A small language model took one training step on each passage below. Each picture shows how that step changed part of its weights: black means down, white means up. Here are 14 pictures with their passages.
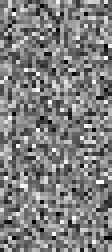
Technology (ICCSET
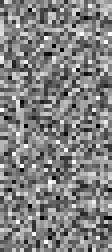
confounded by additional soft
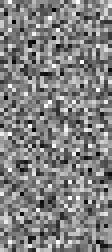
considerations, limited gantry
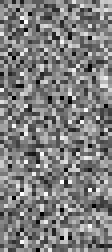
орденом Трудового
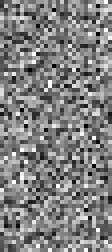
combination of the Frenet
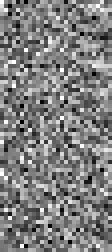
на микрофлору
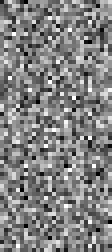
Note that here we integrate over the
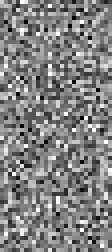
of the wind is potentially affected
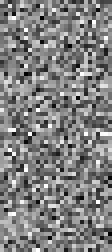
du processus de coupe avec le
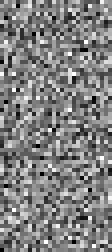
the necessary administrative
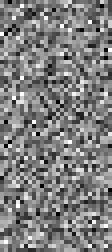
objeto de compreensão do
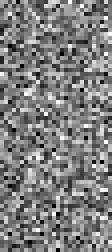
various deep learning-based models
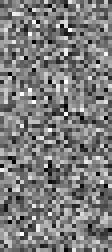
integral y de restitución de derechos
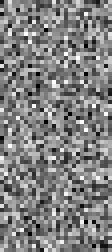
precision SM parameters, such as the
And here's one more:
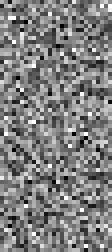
justice de la communauté
